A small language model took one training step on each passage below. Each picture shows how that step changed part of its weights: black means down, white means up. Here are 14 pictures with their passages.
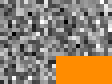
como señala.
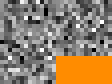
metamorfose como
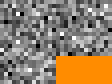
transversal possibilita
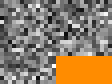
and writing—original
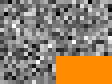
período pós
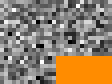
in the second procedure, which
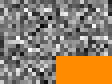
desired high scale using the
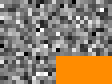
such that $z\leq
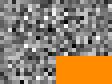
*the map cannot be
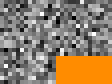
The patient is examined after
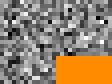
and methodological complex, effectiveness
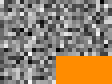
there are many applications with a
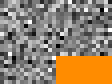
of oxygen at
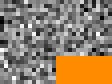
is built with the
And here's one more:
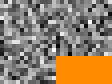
so that the root
